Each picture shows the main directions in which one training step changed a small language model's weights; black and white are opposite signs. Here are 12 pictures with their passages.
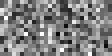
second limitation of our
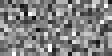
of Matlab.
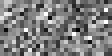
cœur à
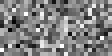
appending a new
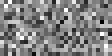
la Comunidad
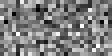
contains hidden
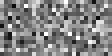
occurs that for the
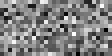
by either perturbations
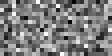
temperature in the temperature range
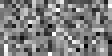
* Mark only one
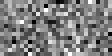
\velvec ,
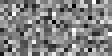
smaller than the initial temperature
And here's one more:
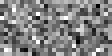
kichik maktab
